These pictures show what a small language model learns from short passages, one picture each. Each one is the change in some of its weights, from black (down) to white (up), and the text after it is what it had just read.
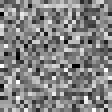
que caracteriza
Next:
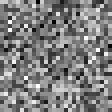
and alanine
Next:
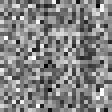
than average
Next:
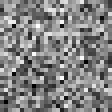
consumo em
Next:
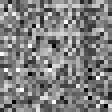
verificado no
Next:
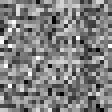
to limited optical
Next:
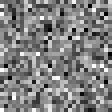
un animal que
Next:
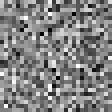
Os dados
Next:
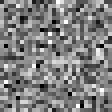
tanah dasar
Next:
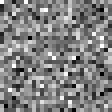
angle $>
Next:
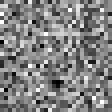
que é tanto
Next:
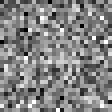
формує у
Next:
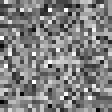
this consent for
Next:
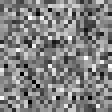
of this study was to
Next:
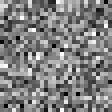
total amount
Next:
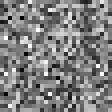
to this practice by
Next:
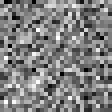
= \theta_B
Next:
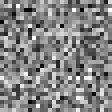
possible has first
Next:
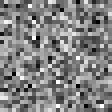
chiede a
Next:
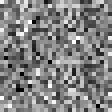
ва дидактик
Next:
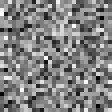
treatments also
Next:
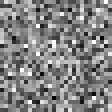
for professionals),
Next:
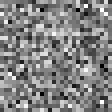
converted to
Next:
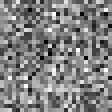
designed to
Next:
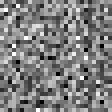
& Xie,
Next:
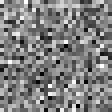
quality of internal
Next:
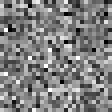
all consortium
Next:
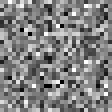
As a result,
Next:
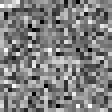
plupart des
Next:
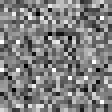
of the study, it
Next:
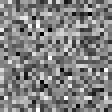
U Osiyo
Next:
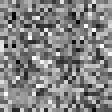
by Klien in
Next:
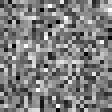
Benders et
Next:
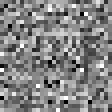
para explicarles
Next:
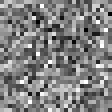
installed for
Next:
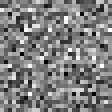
Focusing on
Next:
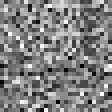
comparing power
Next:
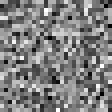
acidentes e a
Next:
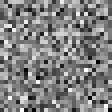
Projeto de
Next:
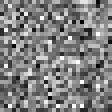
werden sie
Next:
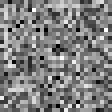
represents a
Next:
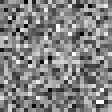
Typen der
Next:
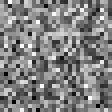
study recommends
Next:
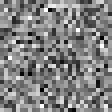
the nature of the
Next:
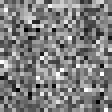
will be responsible
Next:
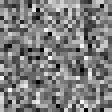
domestic fish
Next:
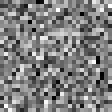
th actual and
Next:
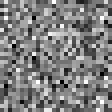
all sample's
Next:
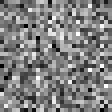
da homeostase
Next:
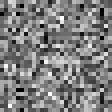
packet if
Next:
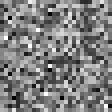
to the context of
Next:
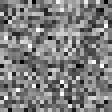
to conceptually
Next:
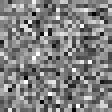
Safety of
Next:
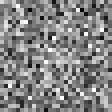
apego por el
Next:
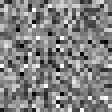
los grupos
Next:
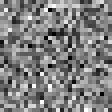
the distribution of
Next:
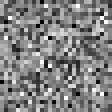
the searching
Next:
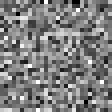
other contrasting
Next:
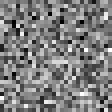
di indicare: -
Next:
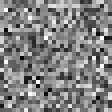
with a decrease
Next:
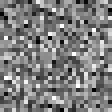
of songs from
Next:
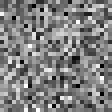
Use Case 4
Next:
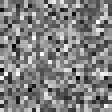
generate two different
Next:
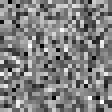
dan VI
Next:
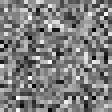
in January
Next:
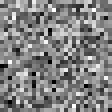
Fairly 1
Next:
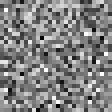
should look
